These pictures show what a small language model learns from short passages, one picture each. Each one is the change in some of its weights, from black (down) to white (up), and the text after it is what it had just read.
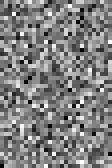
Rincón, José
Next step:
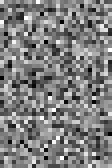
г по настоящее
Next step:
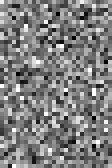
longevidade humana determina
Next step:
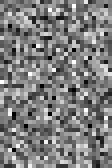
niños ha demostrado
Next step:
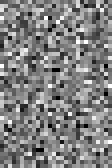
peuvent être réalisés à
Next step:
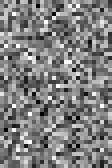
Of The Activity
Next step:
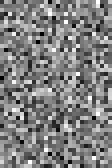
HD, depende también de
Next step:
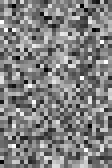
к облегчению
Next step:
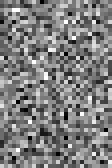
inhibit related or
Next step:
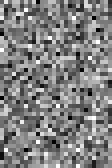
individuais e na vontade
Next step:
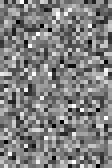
en tal cometido, tiene
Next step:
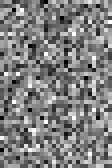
Alternativen, da
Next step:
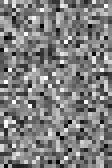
а также ограниченный
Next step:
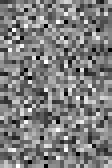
personal que labora con la
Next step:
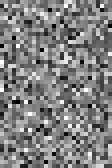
vraagstuk der
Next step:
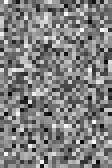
o‘tash imkonini
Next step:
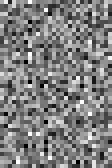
de sus películas están
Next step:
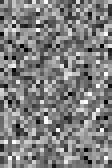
і многоліття
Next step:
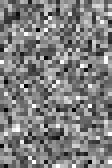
по сути своей являются
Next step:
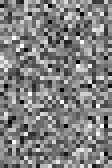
ko'p davlatlar
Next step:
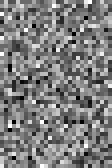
норм произношения,
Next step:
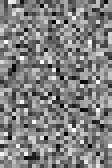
Academician of the Academy
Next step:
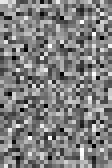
kommunikatsiyalar agentligi tomonidan
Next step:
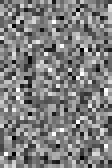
gene in a Chinese
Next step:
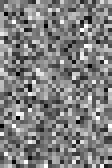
NETZ, D.
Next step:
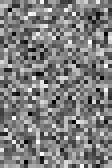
a articulação consciente
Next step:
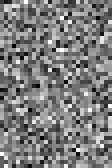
a adotar medidas que
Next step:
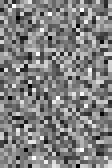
Figura 27, Implantação
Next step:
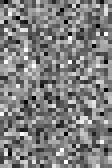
caractéristiques des
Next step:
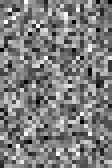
критерий, который может
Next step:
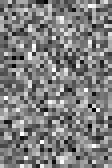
технологияси //Agro
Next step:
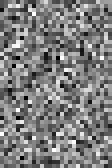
da Matemática, muitas
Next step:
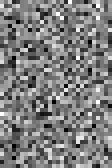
ishlab chiqarish jarayonini kompleks
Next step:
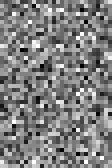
35 % sont admis dans
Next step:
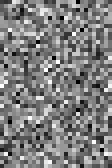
созиданию нашей
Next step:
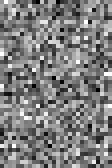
виявив себе,
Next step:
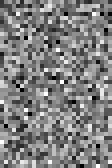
sukut saqlash
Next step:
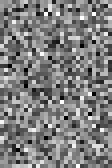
biodiversité, de la
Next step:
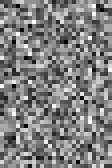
ORCID ID:
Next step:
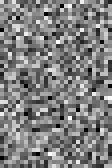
keltirishi mumkinligi,
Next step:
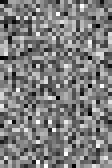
die gericht zijn op het
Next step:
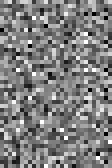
dă posibilitatea
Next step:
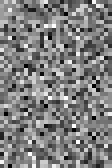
alohida sohasi bo‘lib
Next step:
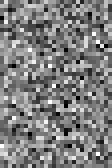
таъминлаш бўйича
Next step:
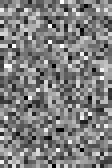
que es flexible y
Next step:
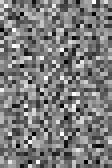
2. Amansyah.
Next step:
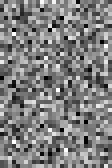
роль на кожному
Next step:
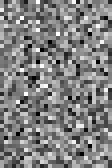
hosil qilmaydi.
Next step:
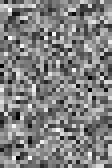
satrida vafo,
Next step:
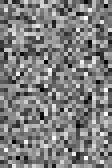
звернення стягнення на
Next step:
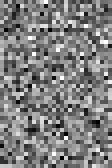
Studies on the integrated
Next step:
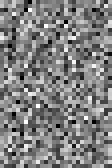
Dhananjay e
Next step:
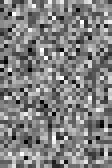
Chamartín que se ha
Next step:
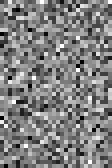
jadvallar orasidagi
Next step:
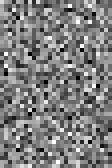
das medidas de isolamento
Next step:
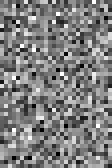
lume din ce în ce mai
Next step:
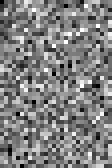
beden öldükten
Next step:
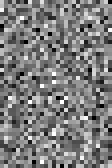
etiladi: treninglar
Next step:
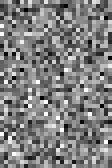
орієнтований на
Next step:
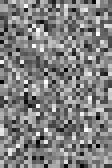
Planung, Deutung.
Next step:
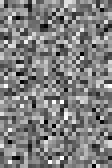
leads to problems
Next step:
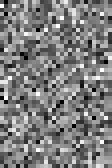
по направлению подготовки
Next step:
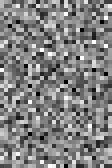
sie bleiben.
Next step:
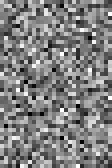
Rocha, Bertha
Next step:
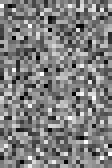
अधिगम की
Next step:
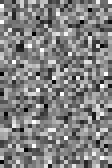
olur. Ancak bu
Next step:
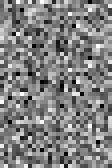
Hochsprung. Es
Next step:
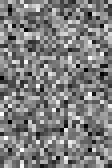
ситуация оценки в современном
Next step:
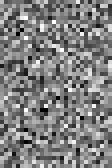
viloyatidagi musiqa
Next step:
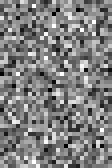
unit. Түйін
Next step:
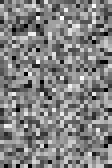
Мавлянова Зилола
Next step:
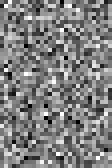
dasturi joriy etilgan.
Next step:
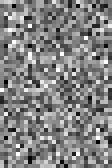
формуванні цін на
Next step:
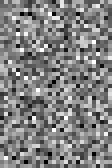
în decursul anilor
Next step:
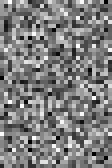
в струе можно
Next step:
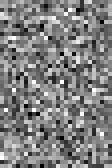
y la deshumanización del
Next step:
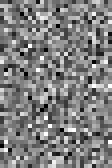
qo'llash inson huquqlarini
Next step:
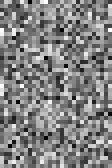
kamligi va klinik
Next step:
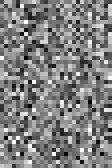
CRANE, M.
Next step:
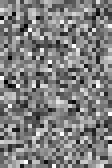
language), translated
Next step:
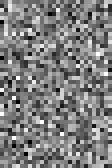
de parte de diversos organismos
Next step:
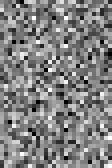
потребителем своей
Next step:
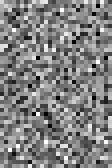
tiklanadigan energiya
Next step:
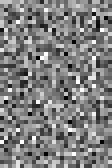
kabi institutsional kanallar
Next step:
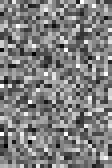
fe el primer número de la
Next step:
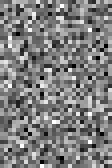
(*Aloe vera
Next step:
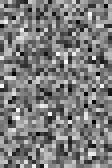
картины мира,
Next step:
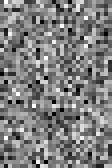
розроблення проектів
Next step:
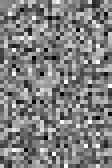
*İşimi sürekli
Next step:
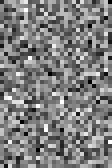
tomonidan taqdim etiladi.
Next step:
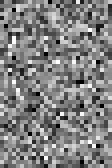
और यदि समाज
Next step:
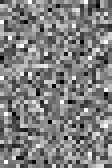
lorsque ces derniers
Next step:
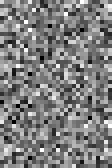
orqali bola kattalarning ijtimoiy
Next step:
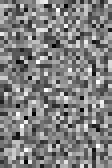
divulgación, en este
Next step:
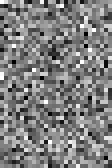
coisas, o ambiente extra
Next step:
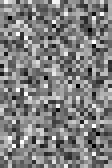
ricerca, presupposto
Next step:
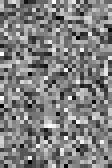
arreglo a lo que
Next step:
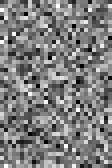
a Co-Tutor:
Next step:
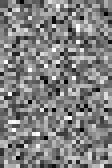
pemerintah, dan
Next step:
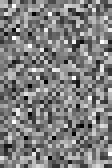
de substituição da
